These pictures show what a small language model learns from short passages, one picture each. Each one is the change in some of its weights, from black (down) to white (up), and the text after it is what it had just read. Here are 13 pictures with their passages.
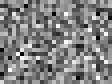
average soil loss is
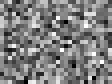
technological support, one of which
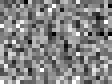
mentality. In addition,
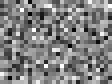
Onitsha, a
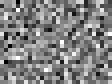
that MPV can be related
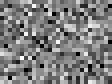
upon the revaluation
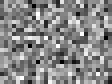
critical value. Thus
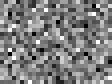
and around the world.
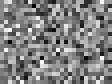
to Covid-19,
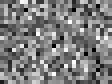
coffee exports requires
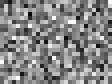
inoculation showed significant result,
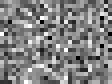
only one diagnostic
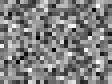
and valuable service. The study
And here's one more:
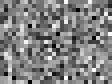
- To undertake system design
